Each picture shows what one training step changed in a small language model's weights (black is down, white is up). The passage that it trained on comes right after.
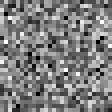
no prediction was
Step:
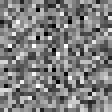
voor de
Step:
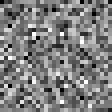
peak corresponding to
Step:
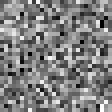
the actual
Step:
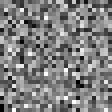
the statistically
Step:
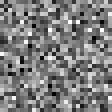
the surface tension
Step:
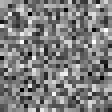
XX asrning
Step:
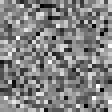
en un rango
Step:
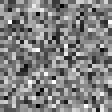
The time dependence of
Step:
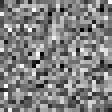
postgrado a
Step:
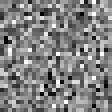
planet in the
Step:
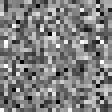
and an R package
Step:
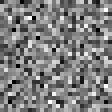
the diamagnetic
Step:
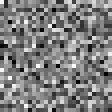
are known from
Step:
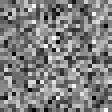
*Am J
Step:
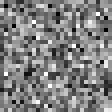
close to 0
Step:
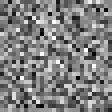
we compare the
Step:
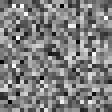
objetivo a
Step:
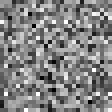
быть в
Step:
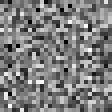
daily time
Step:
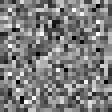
to derive the
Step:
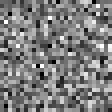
bir qatorda
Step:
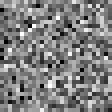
the network is
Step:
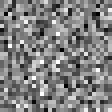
extensive analysis
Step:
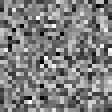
in the formation of
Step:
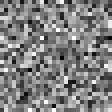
The $y$
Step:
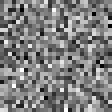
et le projet
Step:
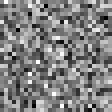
is implemented
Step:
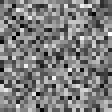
must determine
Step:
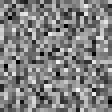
III stars or
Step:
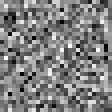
each one-way
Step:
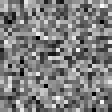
this way,
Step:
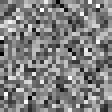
and organizational
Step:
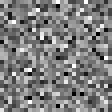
was an intense
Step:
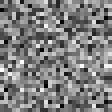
first case with a
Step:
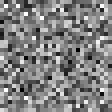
lengths than this
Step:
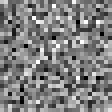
this paper we
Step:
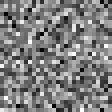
the preschool
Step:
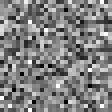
one takes as the
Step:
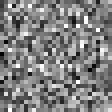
involved in
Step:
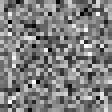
«у стані
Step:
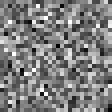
to the field,
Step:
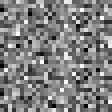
80, and of
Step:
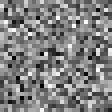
the iteration
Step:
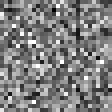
responsible for
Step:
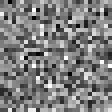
challenges of
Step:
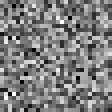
dos. Su
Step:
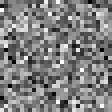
the string motions
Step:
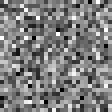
the intrinsic
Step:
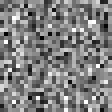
Create graph}
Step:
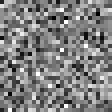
should therefore be
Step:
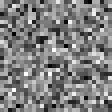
more than twice
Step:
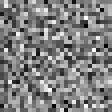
density operator,
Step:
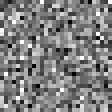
the late stage
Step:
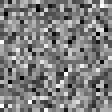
in software
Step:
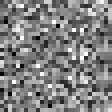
percentual que se
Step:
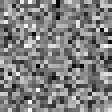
is to analyze
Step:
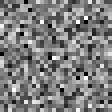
order parameters. We
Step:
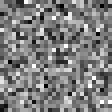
cell. In the
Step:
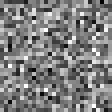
incentive to
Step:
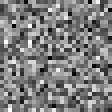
which start at
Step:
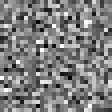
teorías de
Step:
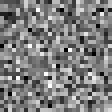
per day in
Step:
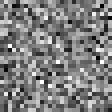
turk va rus
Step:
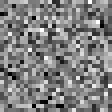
and a quantum field
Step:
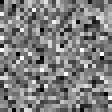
its reward is
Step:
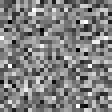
other systems and
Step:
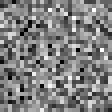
the components of
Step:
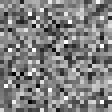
for any vector
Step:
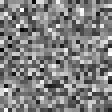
bands for
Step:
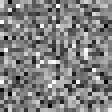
pero sí es
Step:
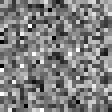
and have zero
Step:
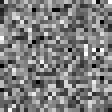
regimens and
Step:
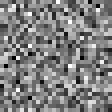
user or an
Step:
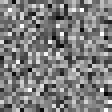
us to obtain the
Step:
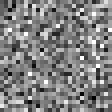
gate errors
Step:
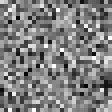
laser to the
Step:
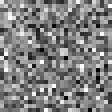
make use of
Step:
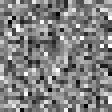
9. Longman
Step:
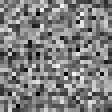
notice that the values
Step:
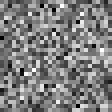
to the space and the
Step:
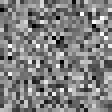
following Yang and
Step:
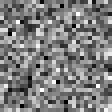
about eighty
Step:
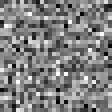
uma grande
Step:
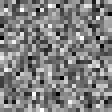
training set (all
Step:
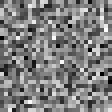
of the charged
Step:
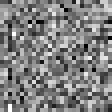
any bosonic
